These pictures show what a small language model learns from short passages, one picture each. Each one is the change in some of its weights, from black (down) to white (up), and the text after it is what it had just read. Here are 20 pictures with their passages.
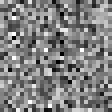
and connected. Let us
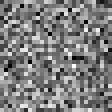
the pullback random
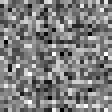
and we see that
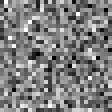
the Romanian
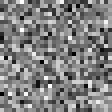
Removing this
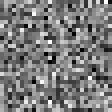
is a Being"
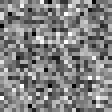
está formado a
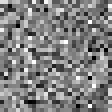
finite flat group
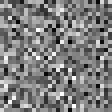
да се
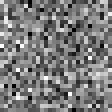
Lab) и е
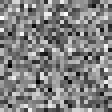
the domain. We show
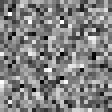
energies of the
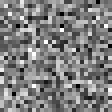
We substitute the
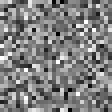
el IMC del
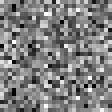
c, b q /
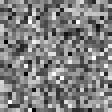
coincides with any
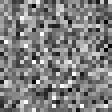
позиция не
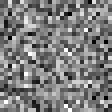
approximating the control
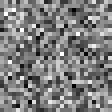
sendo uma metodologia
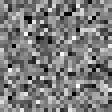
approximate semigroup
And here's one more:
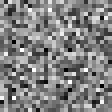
\rightarrow *$ which
